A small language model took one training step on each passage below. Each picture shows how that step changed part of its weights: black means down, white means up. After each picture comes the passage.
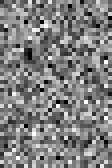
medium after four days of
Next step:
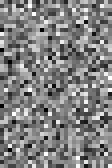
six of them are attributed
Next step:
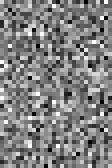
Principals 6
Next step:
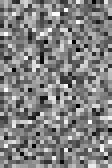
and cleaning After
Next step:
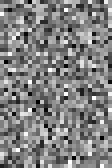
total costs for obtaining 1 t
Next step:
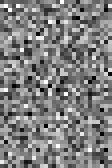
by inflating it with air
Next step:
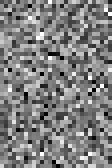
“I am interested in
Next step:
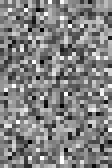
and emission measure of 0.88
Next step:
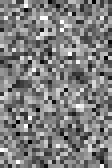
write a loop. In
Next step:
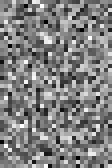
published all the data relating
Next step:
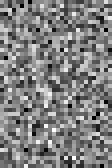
passed the K-S test
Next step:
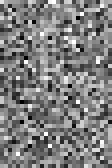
known the extent of his
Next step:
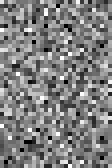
2 Onset and
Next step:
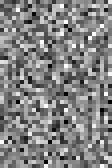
paid taxes,
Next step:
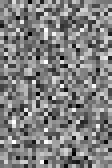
on all consecutive
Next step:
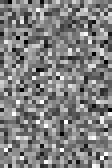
and coefficient of determination
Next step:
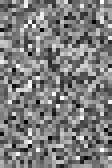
binary document is based on
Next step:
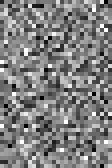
Training (Table 5):
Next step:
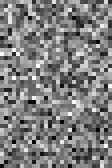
the coupon scale,
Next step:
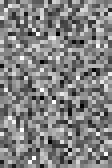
for each sign are necessary.
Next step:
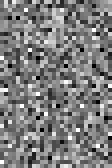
title: **Clean
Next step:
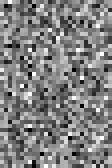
OF WIRELESS
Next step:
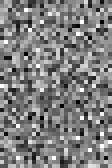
and the Second Victim
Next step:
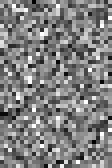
set (after the end of the
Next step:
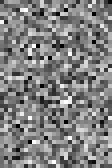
healing. Hormesis
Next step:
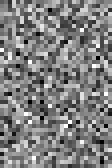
of the growing interest for education of
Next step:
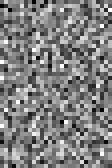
Postoperative Sedation,
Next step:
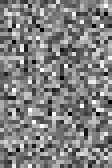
and conviction of the
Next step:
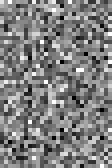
occur in patients undergoing
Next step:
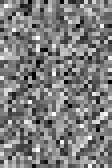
But the lack of
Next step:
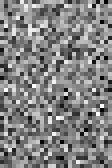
were mapped to standard
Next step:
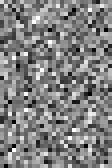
Africa, lag
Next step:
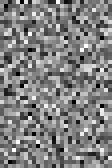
considered as fixed and is a
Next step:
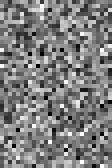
very close to the ground
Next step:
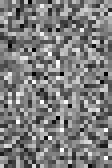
engagement, and curriculum
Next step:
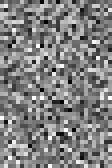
clinical application.
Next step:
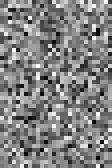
Brown Ruth
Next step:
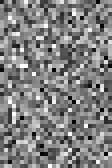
for monitoring forest health using
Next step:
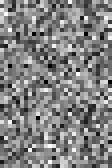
or rejected by teachers are
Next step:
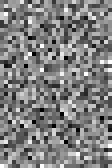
data is very valuable for
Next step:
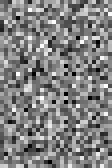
only the investing firms
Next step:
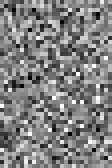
on the ecological status
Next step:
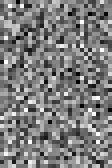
Illustrative results of
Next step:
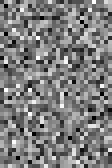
and PIQ. The
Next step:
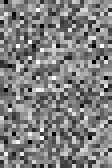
is reduced as the number of
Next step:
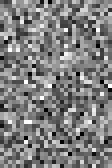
from gas or liquid.
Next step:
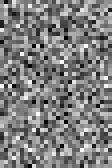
are being tested for their
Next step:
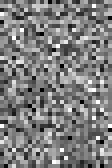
this purpose, Sobel
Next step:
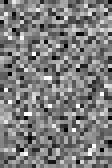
is commonly understood as
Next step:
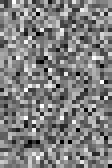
in CP №2
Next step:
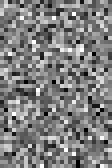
character demonstrated by the
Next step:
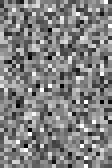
*Nimba Patra
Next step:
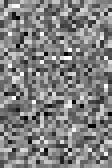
for observed 260 multi-annual
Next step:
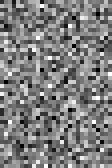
the teaching of science subjects:
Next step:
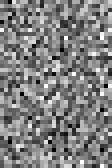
and invests in robust security
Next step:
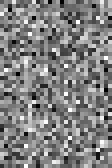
can achieve the twin
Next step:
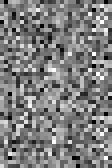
is quantified
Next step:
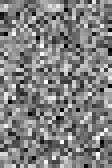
relate the thesis statement
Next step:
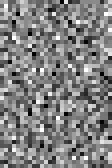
Total (current
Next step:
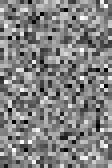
I faced such educational problems
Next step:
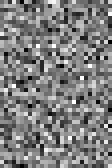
Intelligence and
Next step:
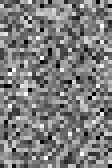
fine dining strategy through the
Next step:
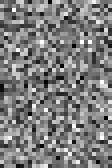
initiation of expansion that will
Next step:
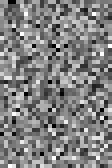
unionism. CRU is
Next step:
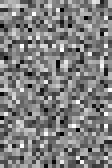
and KDIGO standards
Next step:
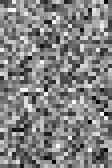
designed for affordability
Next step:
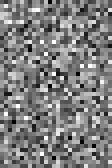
ancient times. For the
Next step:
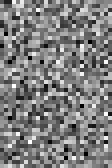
in diabetic subjects in
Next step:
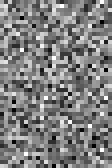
force and weighted
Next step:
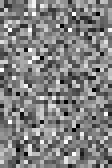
second indicator results: 42
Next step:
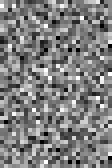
The available geospatial
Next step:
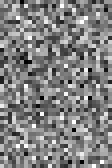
to resolve some of the learning
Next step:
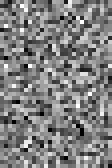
stay home with my child
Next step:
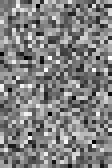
of contracts concluded by
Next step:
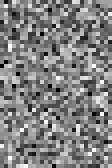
are caused by a complex
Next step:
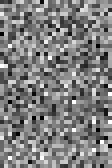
two mean values significantly different from
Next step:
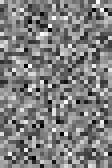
roles, and challenges.
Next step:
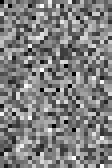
normally distributed.
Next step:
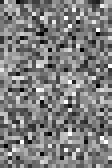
persist. To address these
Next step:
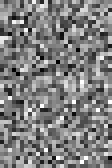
function, then f is a
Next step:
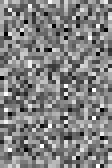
to completely fill a from
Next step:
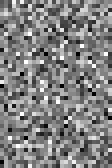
of companies are starting to perform
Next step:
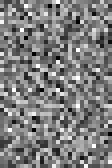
Component of job
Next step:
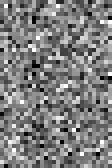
the dependent variables,
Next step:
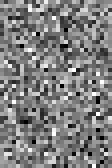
be explained by the fact that the
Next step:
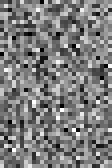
a variety of operations by
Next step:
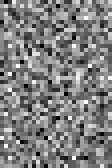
are considered common mental
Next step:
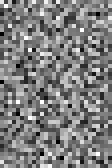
engagement with this society. A
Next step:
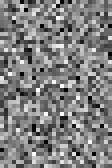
commitment demonstrated by
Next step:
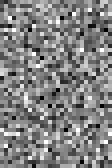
moment to reflect on the
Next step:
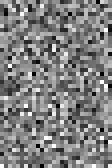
play a vital role in
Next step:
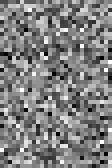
to answer the
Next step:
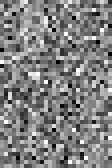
In the short interviews conducted
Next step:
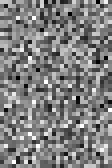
plant growth, the analysis of
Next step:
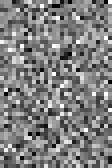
countries. Numbers for
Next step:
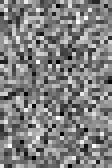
of maternal death review in
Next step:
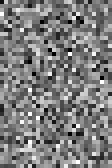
external democracy
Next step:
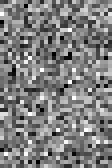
scale was administered to
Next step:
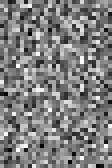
University, UK and
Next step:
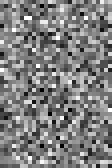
Technology (ICT) in
